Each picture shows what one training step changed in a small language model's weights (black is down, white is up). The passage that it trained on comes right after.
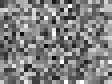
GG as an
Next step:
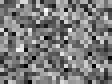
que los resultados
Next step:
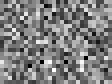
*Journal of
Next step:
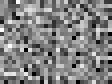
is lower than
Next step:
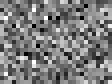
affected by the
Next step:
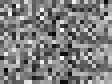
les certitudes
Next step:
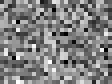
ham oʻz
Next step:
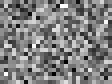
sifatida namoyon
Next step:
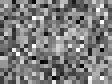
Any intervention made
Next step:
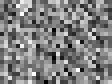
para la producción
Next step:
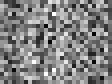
of the selected
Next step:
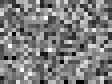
as the abuse
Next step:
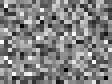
total number of one
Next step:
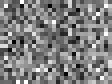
India. All
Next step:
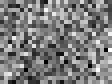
from a reliable
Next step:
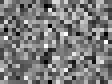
ability and thus as
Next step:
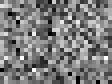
поднять на
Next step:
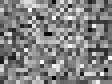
Street and
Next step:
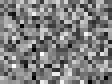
puede realizar desde
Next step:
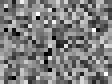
statistics and
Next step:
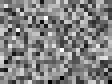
demonstrated statistically significant
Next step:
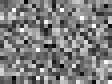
be more effective for
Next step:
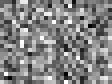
et al. reported
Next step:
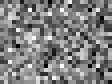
is best possible only
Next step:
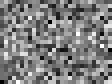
Software eine
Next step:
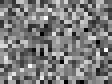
as input for the
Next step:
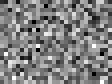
De exemplu,
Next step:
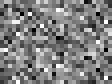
atuação na
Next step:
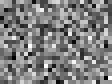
features from the
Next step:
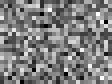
for others. A
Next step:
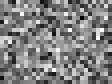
reply to
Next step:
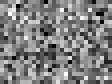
compute the
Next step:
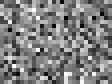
where e is the
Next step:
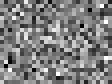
se definem à
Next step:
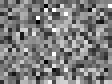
зміст і
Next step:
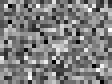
editorial project.
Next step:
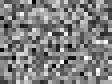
kg in the third
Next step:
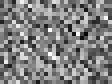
composite*. in
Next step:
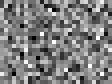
teacher educators,
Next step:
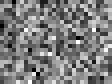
the polymer
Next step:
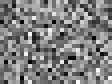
in nutrient
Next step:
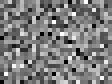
asosiy rol
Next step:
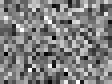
named, financial
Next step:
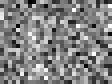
This is why
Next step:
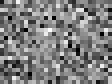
to urea
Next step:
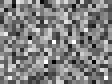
history of this particular
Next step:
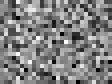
is held
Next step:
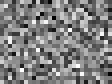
toxicity to small
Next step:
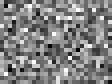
verified by using
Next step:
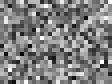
webpage to
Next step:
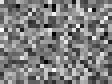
interpretable, and
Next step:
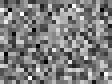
blood counts including
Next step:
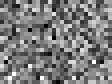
and formation of basic
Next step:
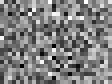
Clearing and
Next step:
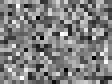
sistemului de
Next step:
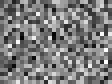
adaptation Technology Learning
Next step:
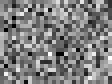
sd of values
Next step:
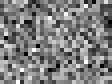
relative humidity is
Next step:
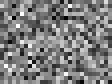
Concerning customers
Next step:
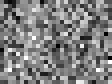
there is no
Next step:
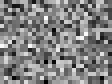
according to the literature
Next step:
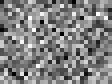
In this paper,
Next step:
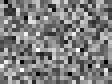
indicators location information
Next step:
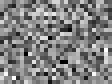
tilda yangi
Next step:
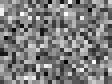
the average farm could
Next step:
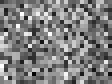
It may make sense
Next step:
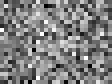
Methodology, Data
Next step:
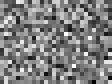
cannot be properly
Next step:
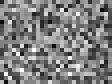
CDM formulation
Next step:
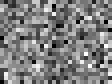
of growth traits
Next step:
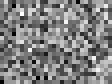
a novel approach
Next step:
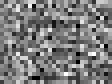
de crecidas
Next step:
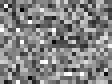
encounter in
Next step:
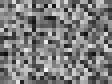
de capacitores
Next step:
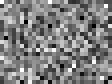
more than the total
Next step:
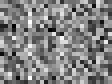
reflect the most
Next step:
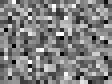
com Pulsos
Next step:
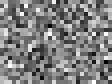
members were chosen
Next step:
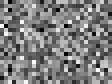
order by deriving
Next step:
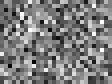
The tendency of
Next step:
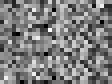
and the idea of
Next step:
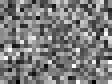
intervention is considered
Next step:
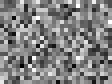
los comportamientos
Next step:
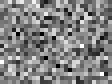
gold route
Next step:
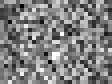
Analgesia and
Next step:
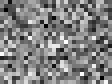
explaining the animal
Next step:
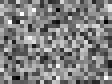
presented here is
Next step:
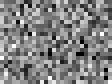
и возможностью
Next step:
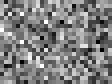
expense of the
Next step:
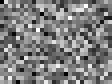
decir, partir
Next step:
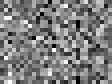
bog‘liq inson
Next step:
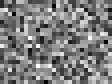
to students,
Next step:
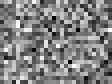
centrados no
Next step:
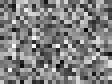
la langue
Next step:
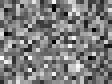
education Local
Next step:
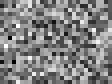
a mis en
